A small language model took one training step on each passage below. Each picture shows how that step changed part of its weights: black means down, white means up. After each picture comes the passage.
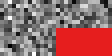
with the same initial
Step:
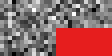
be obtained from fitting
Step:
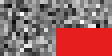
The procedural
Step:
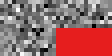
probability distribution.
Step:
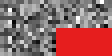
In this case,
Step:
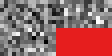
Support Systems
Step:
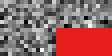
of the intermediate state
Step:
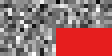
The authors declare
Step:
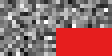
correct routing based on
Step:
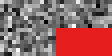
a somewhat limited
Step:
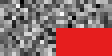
properly included in the
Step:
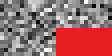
models can have large
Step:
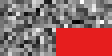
for movement control.
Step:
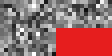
this plant in human
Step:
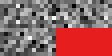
field where the distance
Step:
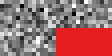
substitutions did not
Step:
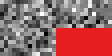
in various applications such
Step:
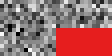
harmonization of our
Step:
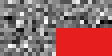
fifth derivative
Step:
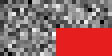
later), we must
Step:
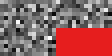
deep learning model is
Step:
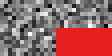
own thinking in
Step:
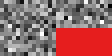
and another road
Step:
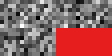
is UP.
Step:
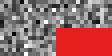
income earners and
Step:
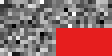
very useful species and
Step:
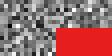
deviations from the flat
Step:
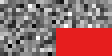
original argument of
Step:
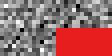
entangled states
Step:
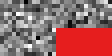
used for high temperature
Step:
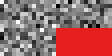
ionised particles which
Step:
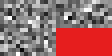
two detectors. Under
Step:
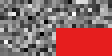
be the arbitrary an
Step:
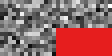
the situation, leading
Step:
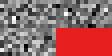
found in the
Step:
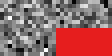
with the injection
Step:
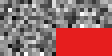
to the material
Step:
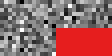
and the executive
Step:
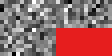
numeric and
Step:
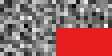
equivalent amount of water
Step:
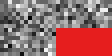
probes such as
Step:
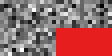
previous paragraph,
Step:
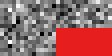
hospital stay
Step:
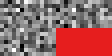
requirement stating,
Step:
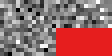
distant galaxies in
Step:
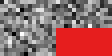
pairing new with
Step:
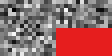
the elderly
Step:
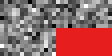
revised the
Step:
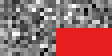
make sure differences
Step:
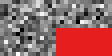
in various groups,
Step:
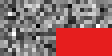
validate the results
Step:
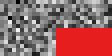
of Total
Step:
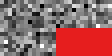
However, they contain
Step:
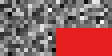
communication on his
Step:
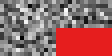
error. This
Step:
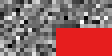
is expected as it
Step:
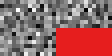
exploiting the
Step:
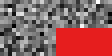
The need for spectrum
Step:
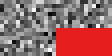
average lifetime, and
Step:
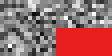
simulations based on
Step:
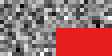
stabilizer generator
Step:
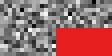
factors. Therefore,
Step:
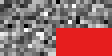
state farm,
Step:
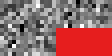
are highlighted in
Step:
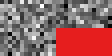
any arbitrary decision about
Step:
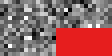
in conjunction
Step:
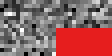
well described the low
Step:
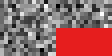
end of this
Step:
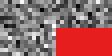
debris disks
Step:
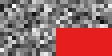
instance, the government
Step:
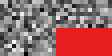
body at the origin
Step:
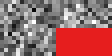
order to the
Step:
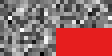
detect the galaxy's
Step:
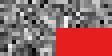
eyes having
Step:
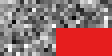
because $\sum
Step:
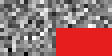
regenerating and
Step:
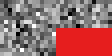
prior information. We
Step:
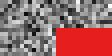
to reduce details.
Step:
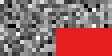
natural history of
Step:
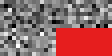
This created the
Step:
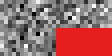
characteristics are also
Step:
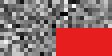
and their wireless
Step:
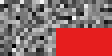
elevation is 1
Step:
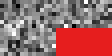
readily applied to
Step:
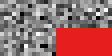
present, special attention
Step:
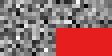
May – 3
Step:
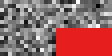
of the present numerical
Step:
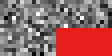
(classical and
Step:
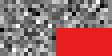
gets a similarity
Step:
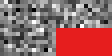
him to the
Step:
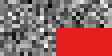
gisting evaluation
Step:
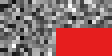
intuitiveness of
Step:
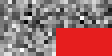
of similar masses.
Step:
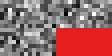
the known result
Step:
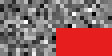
point). Therefore,
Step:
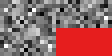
as neural functions.
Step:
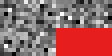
The main problem studied
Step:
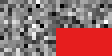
separation vertices, and
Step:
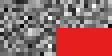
as is also the
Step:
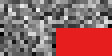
up of the
